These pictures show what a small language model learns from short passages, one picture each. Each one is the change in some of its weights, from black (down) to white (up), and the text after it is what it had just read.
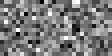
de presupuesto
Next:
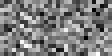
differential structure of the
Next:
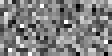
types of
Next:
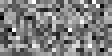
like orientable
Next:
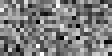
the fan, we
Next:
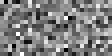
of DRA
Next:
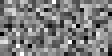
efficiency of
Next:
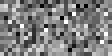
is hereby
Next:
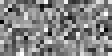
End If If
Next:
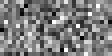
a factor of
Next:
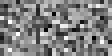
analysis/report or
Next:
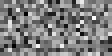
(a) at
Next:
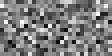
da matriz
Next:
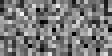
systems respectively.
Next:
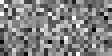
satisfy this relation
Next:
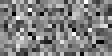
so we can define
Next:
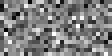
0$ for all
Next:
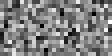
increasing trend
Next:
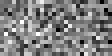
are expressed by
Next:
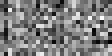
such that, if
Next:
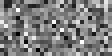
bu formulani
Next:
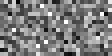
in the producer
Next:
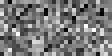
van een
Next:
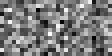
approach, language
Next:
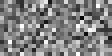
Moreover, there
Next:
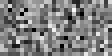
(J Am
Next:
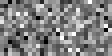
nasal formulation
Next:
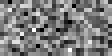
orden social.
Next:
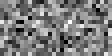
folga va
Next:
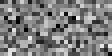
of facts other
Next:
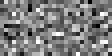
efficient allocation
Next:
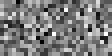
differential forms on
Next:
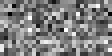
have a contact
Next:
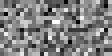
Denote surface
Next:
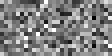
ham aks
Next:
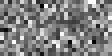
all 2-term
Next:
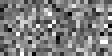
$$ As we have
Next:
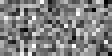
be as assigned
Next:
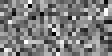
Hence we have
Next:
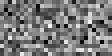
of key parameters
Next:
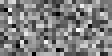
come from the
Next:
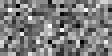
forma, de la
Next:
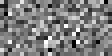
It follows that $u
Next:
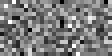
$\phi$ is
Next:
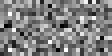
is the unstable
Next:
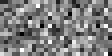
Similar equations
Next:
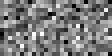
data on postural
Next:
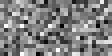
We get a
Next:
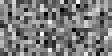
Serum bone
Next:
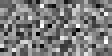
Ley regirá
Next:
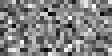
required in
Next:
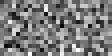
that is very
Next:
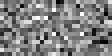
rational functions, the
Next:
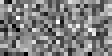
a map $e:
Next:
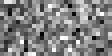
transferida aos
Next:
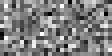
while more than 100
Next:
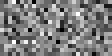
the radius of
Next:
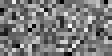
$\psi$ on
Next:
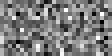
our country and
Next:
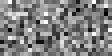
online savdo
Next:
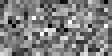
$\gamma$. Since
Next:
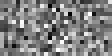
all covers into
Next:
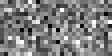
"Formation of
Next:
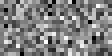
root so that the
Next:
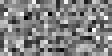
for the system. This
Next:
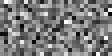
issues that need
